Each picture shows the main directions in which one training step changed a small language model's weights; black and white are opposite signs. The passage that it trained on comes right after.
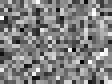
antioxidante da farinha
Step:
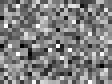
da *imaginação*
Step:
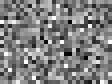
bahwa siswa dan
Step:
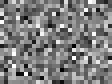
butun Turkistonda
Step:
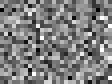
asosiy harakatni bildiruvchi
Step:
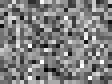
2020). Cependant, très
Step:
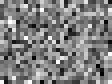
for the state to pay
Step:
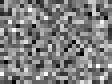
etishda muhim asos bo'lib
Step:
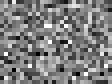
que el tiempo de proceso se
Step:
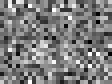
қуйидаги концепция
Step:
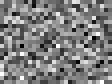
a mesma, demonstrada
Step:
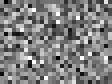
моделювання й ін.
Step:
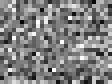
metodologik yondashuv tadqiqot natijalarining
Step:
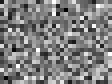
divórcio consensual,
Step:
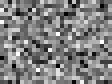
& Wiryawan,
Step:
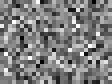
CRIMINAL LAW
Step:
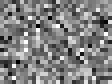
Ushbu xulosalarga tayangan
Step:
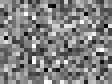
todo aquello que maximice
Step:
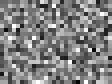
nền kinh
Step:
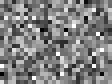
Weiterentwicklung der
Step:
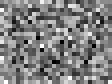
веществами. Из
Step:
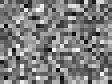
universalidade do acesso,
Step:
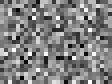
Pew Charitable
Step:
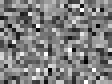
наклонные ножи
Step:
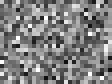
comunicar com colegas de
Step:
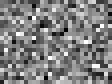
Structures organisationnelles
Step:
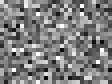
ambiente psicossocial,
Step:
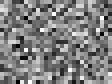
No sé / no contesto
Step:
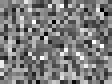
mahalliy nashrlar
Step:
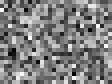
dat zij is aangepast
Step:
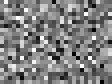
improve teacher's pedagogical
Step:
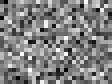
161 Karimov Alibek
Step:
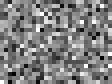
ulardan oqilona foydalanish
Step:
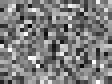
т. д.; все данные
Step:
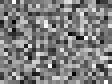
спричиняє правову
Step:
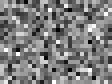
de vista a discussão sobre as
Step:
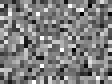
va kasbiy faoliyatida ijod
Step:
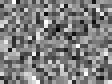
ularning oliy ta‘limga
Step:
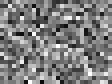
интереса к данной
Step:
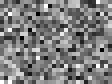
dönemine kadar artan
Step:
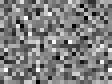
Mas o discurso de
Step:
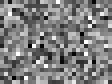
Jenny Riley
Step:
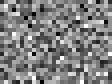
ve “iftira”
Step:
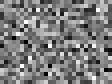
вимагає розроблення
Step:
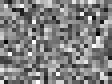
и так далее.
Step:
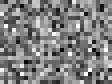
the views of teachers
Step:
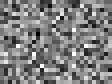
OF INNOVATION IN
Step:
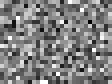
5 yilda energetika
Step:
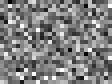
qualquer pergunta; -
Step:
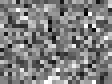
un cuptor cu arc
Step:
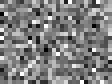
yuridik shaxslarga nisbatan esa
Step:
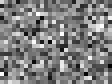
escolas (municipal,
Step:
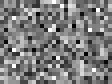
bozordagi ulushi
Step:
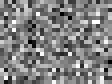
бир неча қатор
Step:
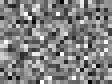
corresponde a la aceleración
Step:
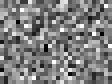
specialists (skilled
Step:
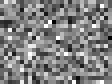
antes, en 1952, como
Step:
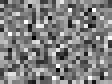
qiluvchi muhim soha bor.
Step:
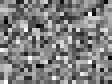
y social venezolano.
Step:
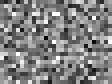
a solução controle positivo
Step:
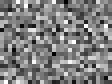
разів жорстко
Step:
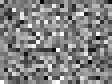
ва ихтисослигидан
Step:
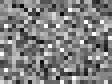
просадка отдельных
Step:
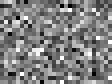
креолізації в
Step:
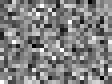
secteur de la logistique
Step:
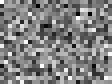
сутки лечения и
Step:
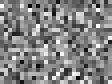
Autocorrélation locale
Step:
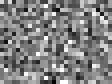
ushbu nuqtayi nazarining
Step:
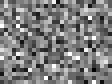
En effet, contrairement
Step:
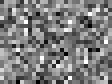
culpa por parte do agente
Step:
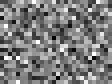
Da es sich aber um eine
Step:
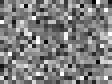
1987. References:
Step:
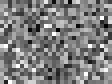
que el entorno en la
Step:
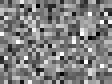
prin intermediul serviciului
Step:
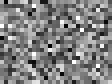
la data especificada por el
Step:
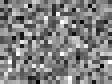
Assoc. Prof.
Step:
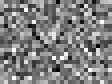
ИИ, сколько в
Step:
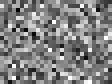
Единственное спасение
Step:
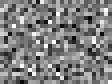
formal di sekolah
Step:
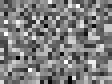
e cadastradas dos estudantes
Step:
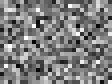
обучающихся остаются
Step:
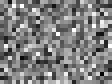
e habilidades que devem ser
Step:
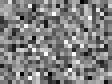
etiladi. Biroq
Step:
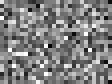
hisoblanadi. Va bu din
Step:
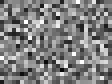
o carecen de diente
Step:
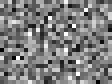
ta'lim universiteti rektori
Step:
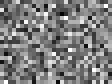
em inglês ou espanhol
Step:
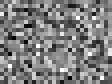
наш час виникає
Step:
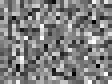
holatda ozchilikni
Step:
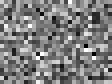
самарали бошқариш
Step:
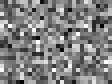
el paradigma dominante
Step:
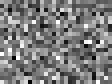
8–10°C harorat
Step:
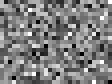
kontext, v ktorom
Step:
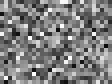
al sistema de partidos existente
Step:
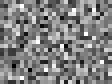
Society, 1944. Disponível
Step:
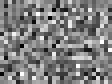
paydo bo‘lishi va uning
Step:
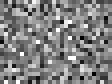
and Waste in Uzbekistan:
